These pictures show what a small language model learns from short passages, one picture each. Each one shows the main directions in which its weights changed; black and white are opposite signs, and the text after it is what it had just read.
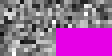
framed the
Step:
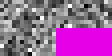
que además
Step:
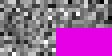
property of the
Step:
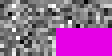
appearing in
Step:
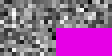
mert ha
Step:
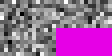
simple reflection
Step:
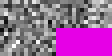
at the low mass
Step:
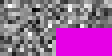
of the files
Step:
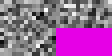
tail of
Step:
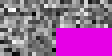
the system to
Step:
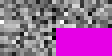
star formation rates
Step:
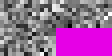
asari; -
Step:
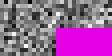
1 show overall
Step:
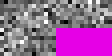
Finally we
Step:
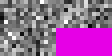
strategies for each
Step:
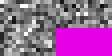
presumed to
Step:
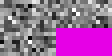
\rangle$ an
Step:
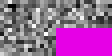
of the equations to
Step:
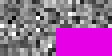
defect bond
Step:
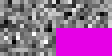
fixed by comparison with
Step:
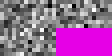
that enables
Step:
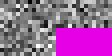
is remarkable
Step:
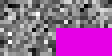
kind of
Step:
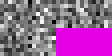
is taken within
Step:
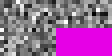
Model 7 is
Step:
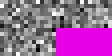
the previous Solar
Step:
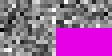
las realidades de
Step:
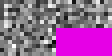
momentum) is
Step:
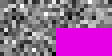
CSIC -
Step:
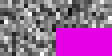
not the case,
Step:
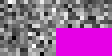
parameters are kept
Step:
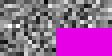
proposes an
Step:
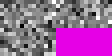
This advantage
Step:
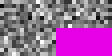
edge wave along the
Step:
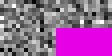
\\ \hline
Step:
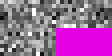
ranges for the
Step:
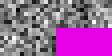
less then six
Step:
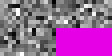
footprint of
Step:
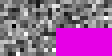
network is used to
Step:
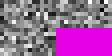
to preserve
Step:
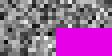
x$, from
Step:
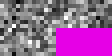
yang membuat
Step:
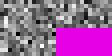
the galaxies,
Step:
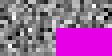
string theory.
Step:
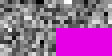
size and position of
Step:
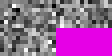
the National
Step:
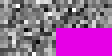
passaria o
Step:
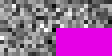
entropy rate.
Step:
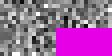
possível tomar
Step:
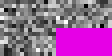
the animal
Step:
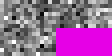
four events
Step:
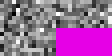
positive branch
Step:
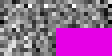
place a
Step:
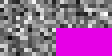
As seen,
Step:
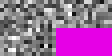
to be considered.
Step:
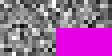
combination is
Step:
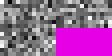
shape, because
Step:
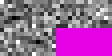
\sin \theta
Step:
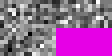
valoradas en
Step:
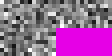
in the absence
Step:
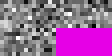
with data from an
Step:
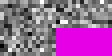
when the photon
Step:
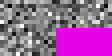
support provided
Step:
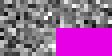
conclusion, in
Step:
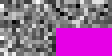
fluid approximation in
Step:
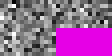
exists an
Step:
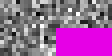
especies de
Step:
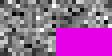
and variety
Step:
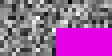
allows us to
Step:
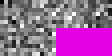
ampliação do
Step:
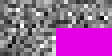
causal set
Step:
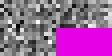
conclusions that
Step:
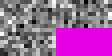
development process in
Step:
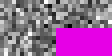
typically expressed
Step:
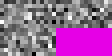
у ёки
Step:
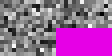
present the optical spectrum
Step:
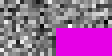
source is associated to
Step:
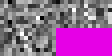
therefore plausible
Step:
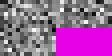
Pimenta do
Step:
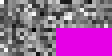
written as
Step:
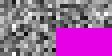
power has been used
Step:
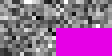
with mails
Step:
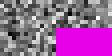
sequence of
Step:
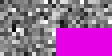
these seven galaxies
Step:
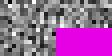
the color of
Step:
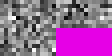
expansão da
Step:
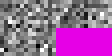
importantes en las
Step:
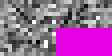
trans. *The
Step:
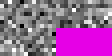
as polaridades
